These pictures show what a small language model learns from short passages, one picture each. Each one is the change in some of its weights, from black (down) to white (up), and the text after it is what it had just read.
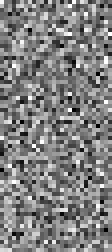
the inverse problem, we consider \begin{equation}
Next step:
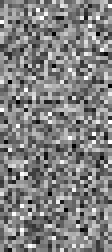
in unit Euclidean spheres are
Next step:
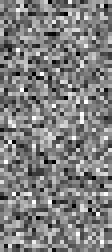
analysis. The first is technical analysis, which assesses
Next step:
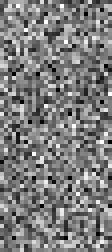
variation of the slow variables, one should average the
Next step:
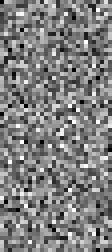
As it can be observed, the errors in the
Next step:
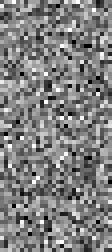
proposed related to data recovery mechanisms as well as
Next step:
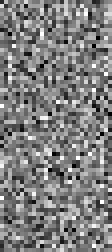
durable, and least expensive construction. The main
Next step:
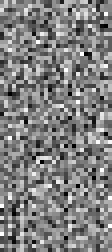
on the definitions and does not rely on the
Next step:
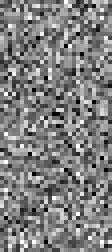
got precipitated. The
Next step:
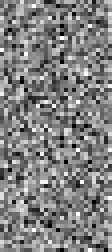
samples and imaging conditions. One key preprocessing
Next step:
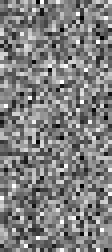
Science and Technology of Mazandaran,
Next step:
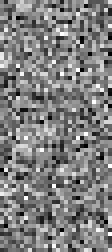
1D time-dependent heat equation, we create
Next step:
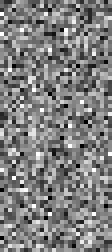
concentration that is less than half that of random close
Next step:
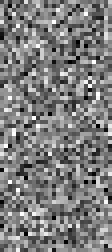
QHE. On the flat band, the
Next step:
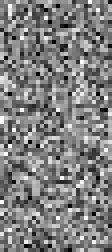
MLP neural network model, on the other
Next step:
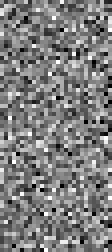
below 50 K and 0.1 dex). A similar
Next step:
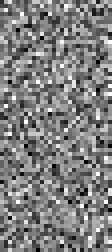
by $g\in G$ sends it to
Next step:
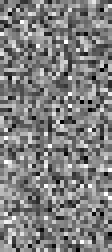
Thirty nine additional sources were identified among the
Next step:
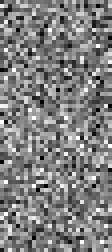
In this paper stability constants and acid dissociation
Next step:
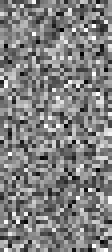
not a polynomial in the coefficients of $\pi$. In the
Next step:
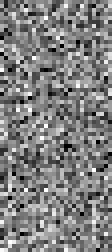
>0$. We aim at showing that
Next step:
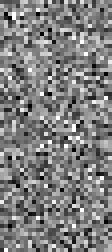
variable $s\rightarrow \lambda k$,
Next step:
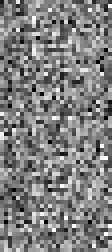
DVSD and DCD groups, resulting in lower
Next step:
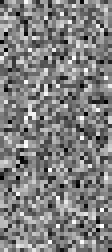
the best data protection methods. By raising the
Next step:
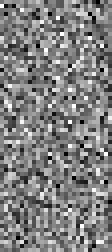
previous works on Floquet engineering of
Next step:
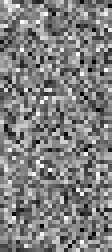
fields may be unfamiliar, but logic
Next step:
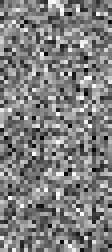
Kingdom of Saudi Arabia
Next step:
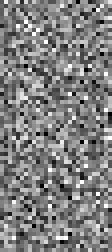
conjugation symmetry, $\mathcal{C}:
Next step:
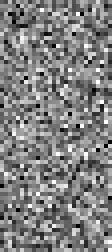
systems. He is very grateful to Mr.
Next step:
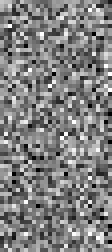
= \left \{ \begin{array}{ll}
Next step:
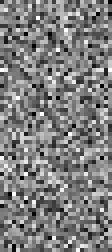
teams need to be created since if an application is
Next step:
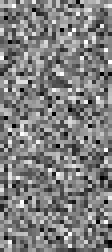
the exact spatial density of debris after a
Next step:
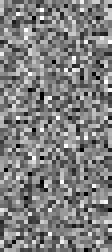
$A$ and $B$ and $r$ is
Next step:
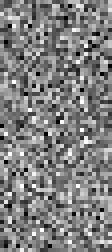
case of inter-arrival times with finite second moment
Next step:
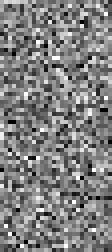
on an individual and societal level and this
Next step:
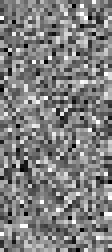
= y$, a $\lp1$ relation.
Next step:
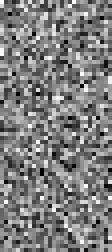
the theoretical Comptonization index $\alpha$ considering a
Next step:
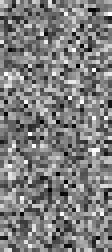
that are essential to negotiating centralization”.
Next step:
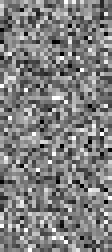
between the run times of some of these CD
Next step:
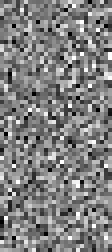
a 2-to-1 multiplexer. But
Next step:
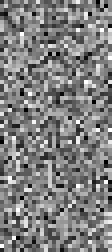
definition of $\J_\Psi(Q)$ to the boundary
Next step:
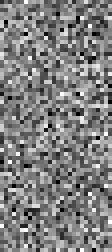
children (MIS-C), this
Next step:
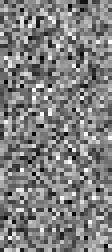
to consider the correlation between environmental conservation and
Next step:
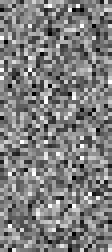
driven dynamics starting from initially extended states satisfies
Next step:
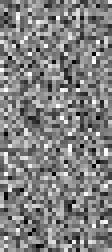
acceptance in traditional agriculture for human
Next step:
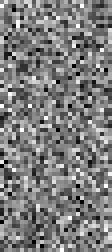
resources, and enabling experiments on par with
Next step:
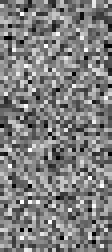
equivalent to the Hecke relations eqs
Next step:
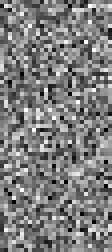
with increasing the reliability and safety in the
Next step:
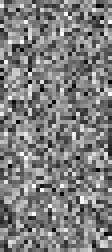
are stored in the database and loaded into
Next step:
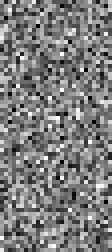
of \emph{connected generators} of
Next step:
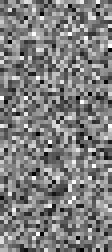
pour tout $j \leq J_k$,
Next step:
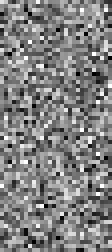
(\mathcal{H}\left[\det (I-
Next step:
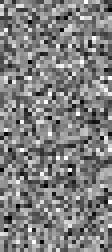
discussing how the heterogeneity of a population is
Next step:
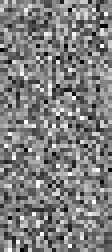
on physical reference data can provide a viable alternative to
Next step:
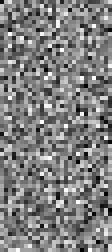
triggers her death,
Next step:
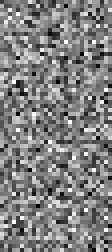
indicator functions of intervals of width
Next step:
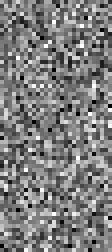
Fig 9 presents the evolution of two equal-sized
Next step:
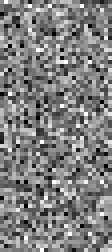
job burnout, the following suggestions are
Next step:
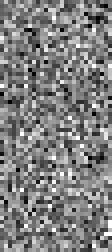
is displayed in Fig.~\ref{fig1}.
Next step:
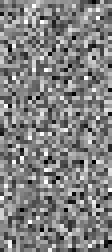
prime and a Lerch prime if it satisfies the
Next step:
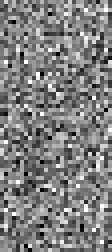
magnitudes and angles of all buses.
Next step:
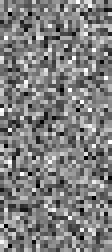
the low S/N it is difficult to constrain
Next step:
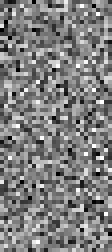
\draw [color = gray, line width =
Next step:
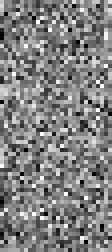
and LHC. The factorized model
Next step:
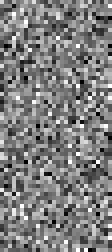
(b) The coalescent point process
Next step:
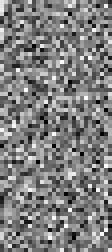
of order $2k$ and is given by generators
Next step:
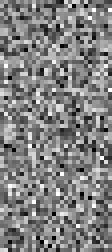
also existing in the bilayer AB, is
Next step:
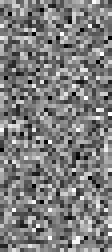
H. Mahmood, I. Anwar and
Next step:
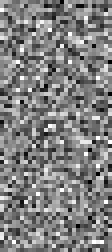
activity of *Cinnamomum
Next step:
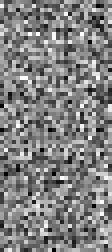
are produced from the common myeloid
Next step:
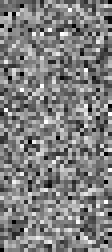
As a result, according to state legislation,
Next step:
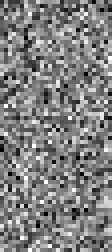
{\tt x} before the loop. Using the
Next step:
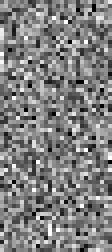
its developmental characteristics and psychological correlates
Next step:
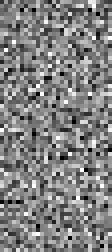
by RIKEN Junior Research
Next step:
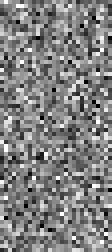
$K=\tK(X,B)$. Because
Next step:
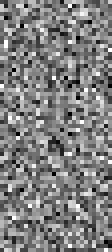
time in a restaurant – without
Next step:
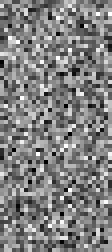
to be linearly independent, they can even be zero.
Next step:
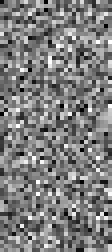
to the covariates in $\mathbb{g}$ and
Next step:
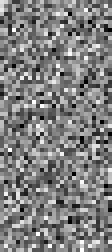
of a distribution from random $\alpha_i$ and
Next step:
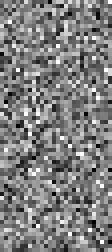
supercell were allowed to relax using a
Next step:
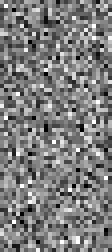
is 0.4 etc. Definition 2.5
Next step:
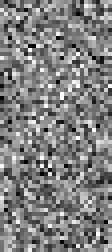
antimicrobial potential of the test, control,
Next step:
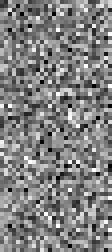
r^2_\infty \, n_\infty
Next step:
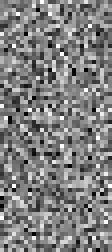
assigned a non-empty set of
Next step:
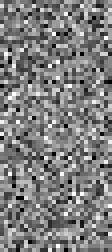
are active in two different temperature ranges. A
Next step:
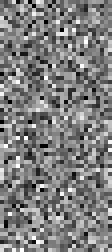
beneficial and increased efficiency for users to
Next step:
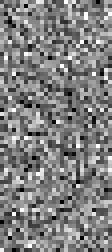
dimensionality of the underlying space or discretization scheme
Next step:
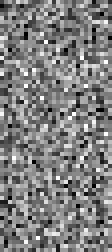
the FlexiLab showing BIST-
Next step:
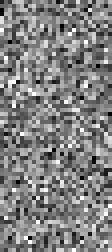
the edges into and out of $v_n$
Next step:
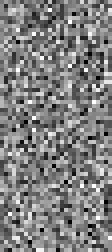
$\Delta,\, \Delta'$ such that the conditions \[
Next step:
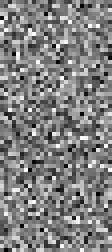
advantage of \textit{`plate twist
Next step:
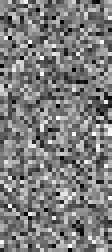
homogenous, meaning that the conditional average treatment
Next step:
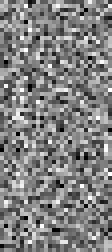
problem. \begin{figure} \centering
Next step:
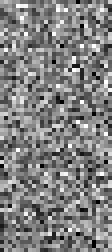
$X_i$. \begin{figure}[t]
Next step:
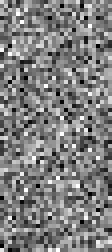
(plots (a1) and
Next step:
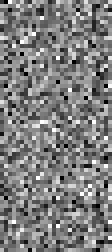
real income of farming households
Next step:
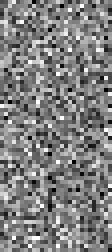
certificate), a large number of blockchain
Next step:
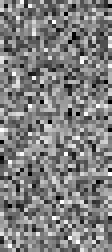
then estimate the potential energy it costs. Of
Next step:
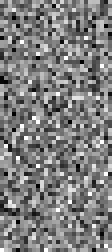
Jacquets des repr\'esentations de
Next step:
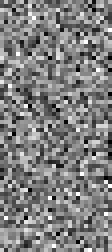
v(\tau) d\tau ds$ is called
